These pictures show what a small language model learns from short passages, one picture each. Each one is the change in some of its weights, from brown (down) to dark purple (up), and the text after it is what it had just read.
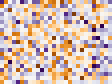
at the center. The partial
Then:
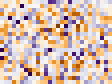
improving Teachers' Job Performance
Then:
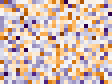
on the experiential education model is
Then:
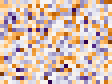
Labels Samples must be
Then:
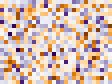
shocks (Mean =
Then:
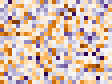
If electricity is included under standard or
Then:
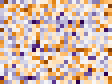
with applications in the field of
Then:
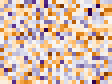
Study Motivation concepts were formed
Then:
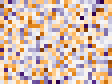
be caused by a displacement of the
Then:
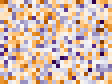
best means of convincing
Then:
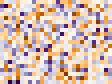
was suggested to have been acquired in
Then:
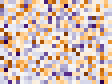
signal that results from encoding it
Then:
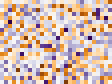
draft of the manuscript.
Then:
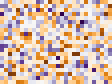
obtained with physiotherapy interventions in our
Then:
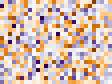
romantic musical.
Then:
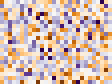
science education students using handheld
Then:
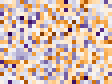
- 25) Komisi
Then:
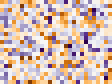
approximation (FHA) equivalent
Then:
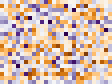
sensitive screening approaches that address both
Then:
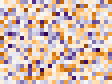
individual attitudes, experiences with
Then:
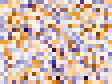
congenital anomalies,
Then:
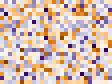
critical in deploying new forces and
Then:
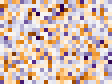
Blooms in May -
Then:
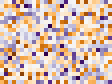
such changes will reappear.
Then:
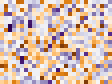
play a significant role to identify the
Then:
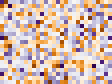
the potential to harness the benefits
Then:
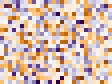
communities and platforms (contacts
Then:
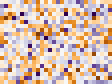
have no incentive to
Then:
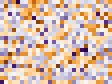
intermolecular mean free
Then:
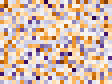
CAS system it was 27
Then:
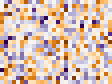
increased as they can solve the
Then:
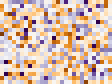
that product quality has a positive and
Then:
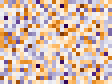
is much larger than the uncertainty stated
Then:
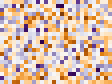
15 speech act representative found in
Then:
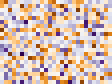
ability to connect words and
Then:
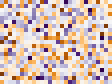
this. Although a full review of
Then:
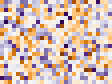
triphosphatase -
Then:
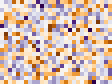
-value of each subset has been
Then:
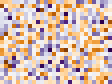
Makov, T.;
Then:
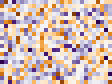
and quality education for all. Local
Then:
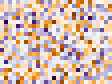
an incremental state observer,
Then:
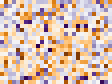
sector organisations which deploy them too often
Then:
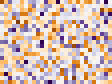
Based on this desktop
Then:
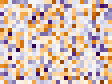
distribution. According to simulation results,
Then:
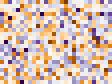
Recent Innovations in
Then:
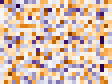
Hum Kinet*
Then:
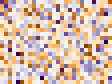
of the old-growth
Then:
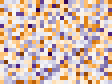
be (it reproduces the
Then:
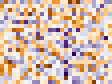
in the first operation of the first
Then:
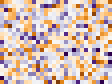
significantly greater values of anthropogenic
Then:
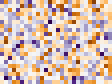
Ukrainian machine-building
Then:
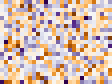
Line current during load variation Figure
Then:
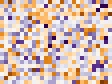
statement The authors declare that
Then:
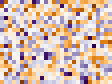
from this instrument are not yet
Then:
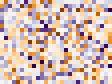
liquid medication was prepared by
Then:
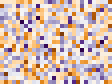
to close. Figure 5. After
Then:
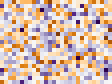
as follows 65% of
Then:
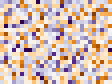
to motivate trainees.
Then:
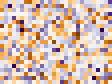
In summary, London's policy and
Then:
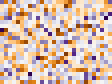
a static synchronous compensator
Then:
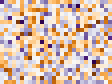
landscape surrounded by lush
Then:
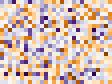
permanent doing. This is
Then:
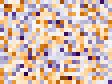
an analysis of implementation or actual situation
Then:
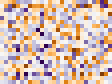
English”. Thus, why is it
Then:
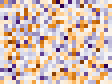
is even more difficult to determine whether
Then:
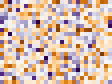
due to the long-term effects
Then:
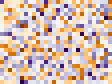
provisions that specifically address children who
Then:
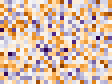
are highest number of respondents.
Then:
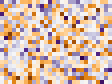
(19) repeated here in
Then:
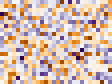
in a landslide area
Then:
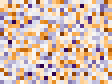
units. Runfan
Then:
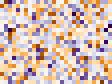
when any disturbances occur in
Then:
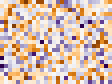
on Energy Cost for Internally
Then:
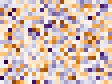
response time. Here we discuss how
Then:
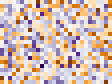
network (CNN) models for
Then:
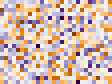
from the table, method is significant
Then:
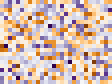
lusts, we should live
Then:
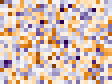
have the same amount of hydrogen as
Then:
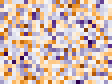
suite of tools for capturing
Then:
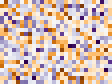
speech strategies and techniques in
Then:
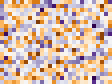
of Jahanshahr
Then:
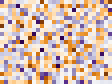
making the body fitter, sports
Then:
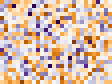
an absence of usual social or
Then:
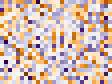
composition and manufacturing process. As some
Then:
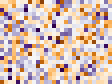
of dental, the recovery period
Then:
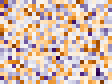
of breath. In severe
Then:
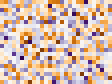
expectations and maladaptive
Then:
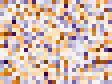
to provide an example, or to
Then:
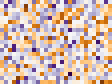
for these constructions, whether of
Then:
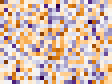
over cellular networks. With the
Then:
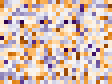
1.1 million of them
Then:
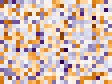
and considerations associated with the adoption of
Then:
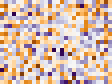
tests and 16S rRNA
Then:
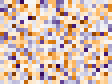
galena. Overall,
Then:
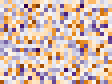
in the neurosensory
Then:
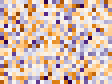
increasing the OFF-state
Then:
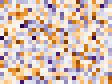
engineer, the way our lives
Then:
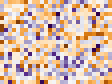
level of cattle population with the
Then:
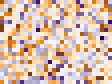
repeatedly reported insufficient antibody
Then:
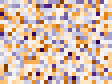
the studied case, coal was
